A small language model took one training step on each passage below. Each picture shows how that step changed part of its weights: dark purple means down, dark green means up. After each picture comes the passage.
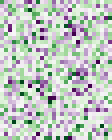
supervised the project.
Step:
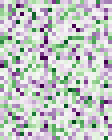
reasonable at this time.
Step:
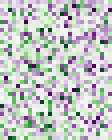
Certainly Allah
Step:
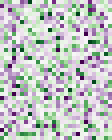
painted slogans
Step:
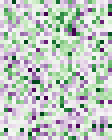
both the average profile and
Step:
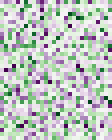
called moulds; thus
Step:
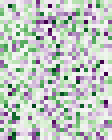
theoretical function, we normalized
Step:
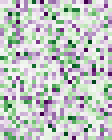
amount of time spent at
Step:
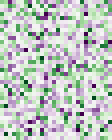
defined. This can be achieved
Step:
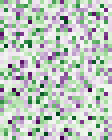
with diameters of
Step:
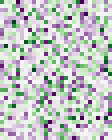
instantaneous star formation
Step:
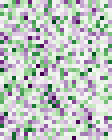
hardness was determined. It
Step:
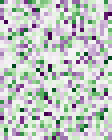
of scalar-induced
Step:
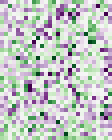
naked eye
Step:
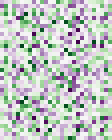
the nature of knowledge and
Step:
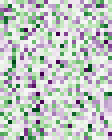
is associated with the host
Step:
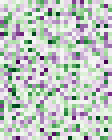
clusters appear at small
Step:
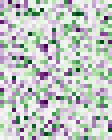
examined as shown in Table
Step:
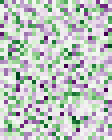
this plate sits at
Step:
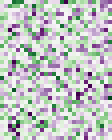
Wu. Guang
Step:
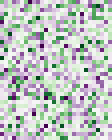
becomes increasingly unstable
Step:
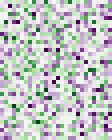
located in North
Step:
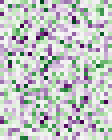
quadrature amplitude
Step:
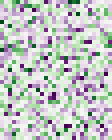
velocity. The magnetic moment
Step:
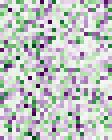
Within this approximation, the
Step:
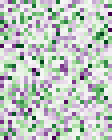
shown that sols of
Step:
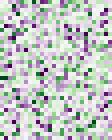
This is important because while most
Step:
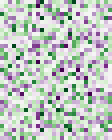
public ff_node
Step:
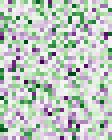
them and 2) to
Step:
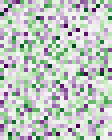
a workplace that has
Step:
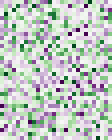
a comprehensive and
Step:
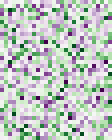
the dynamical systems' approach
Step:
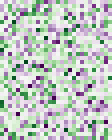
carbon nanotubes.
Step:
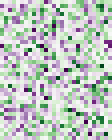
of various lines are the same
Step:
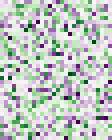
Metals WHO,
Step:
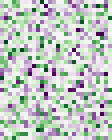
these compounds form in
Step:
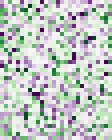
some cases, this would be
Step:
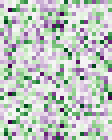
potential, the performance of
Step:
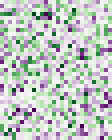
highest percentages
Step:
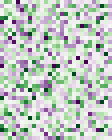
a national scale, to
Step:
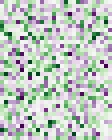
organisms up through
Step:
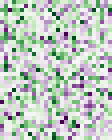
In the proposed method, high
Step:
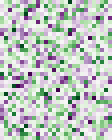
the initial states of observed
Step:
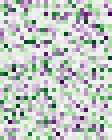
in large quantities, and
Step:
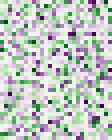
1975. It is important
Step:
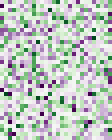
that the significance of this
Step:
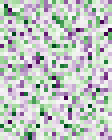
In this paper we will show
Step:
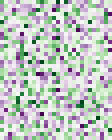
base but taken to these
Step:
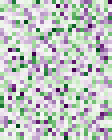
% \end{document}
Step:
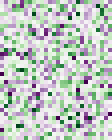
already mentioned above, the
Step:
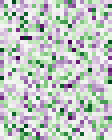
the gravitational production from
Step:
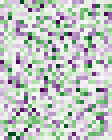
interaction were held up in
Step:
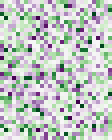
and can provide the basis for
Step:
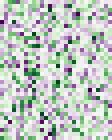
buffer (pH
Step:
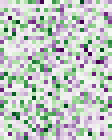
that daily life in
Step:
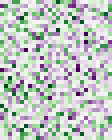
the design. This work has
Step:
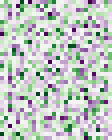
electron microscopy.
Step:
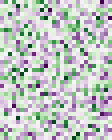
the flour components, like
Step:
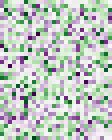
can be directed to the
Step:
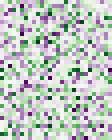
arising from the presence of
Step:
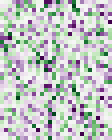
is in line with our experience
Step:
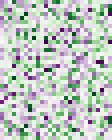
the obtained luminosities in the
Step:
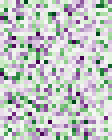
ABIs can be
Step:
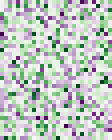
that can reach 1m
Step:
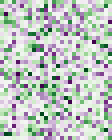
agent's own
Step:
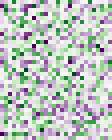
the mass of the compact
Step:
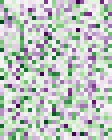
GHz. The calibration
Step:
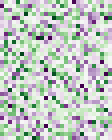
simulations when the test collection is
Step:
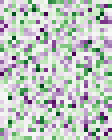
different reduced chain lengths
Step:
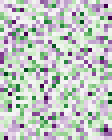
in this co-design
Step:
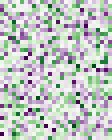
value of the effective coupling
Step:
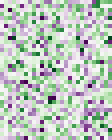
of the proposed models. The
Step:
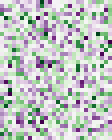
and $z$ is the
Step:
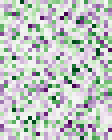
cycle transmissions
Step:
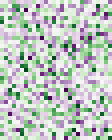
editing. SV:
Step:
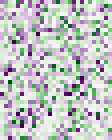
perturbation equation of order
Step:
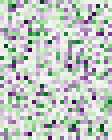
This table indicates that in all
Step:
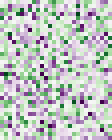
are required. A numerical approach
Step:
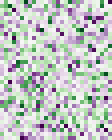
were dissatisfied
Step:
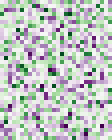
these code-words.
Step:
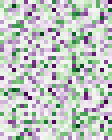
\equiv \left\{
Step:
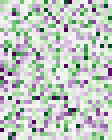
zero-temperature phase
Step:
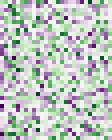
study was conducted over three
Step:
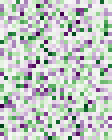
human error can introduce
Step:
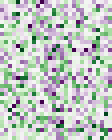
particular class of symmetries,
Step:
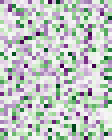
allocation probability for a
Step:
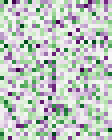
and Forest,
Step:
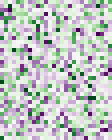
is clearly reproduced in
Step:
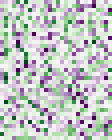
According to Cisco
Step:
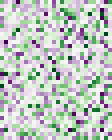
recommendations aiming at
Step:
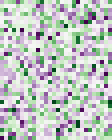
setting $d=3$
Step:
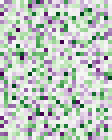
the postsynaptic
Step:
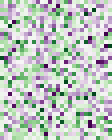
this article, we focus
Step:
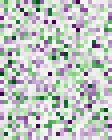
condensate system of
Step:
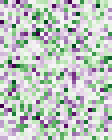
two predominant methods
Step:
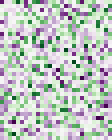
time invested in learning different
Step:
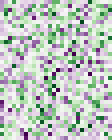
the analytical solution obtained from
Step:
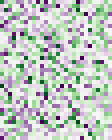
The vertical axis shows the
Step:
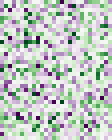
confirming consistency between
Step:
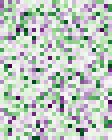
over the duration of the
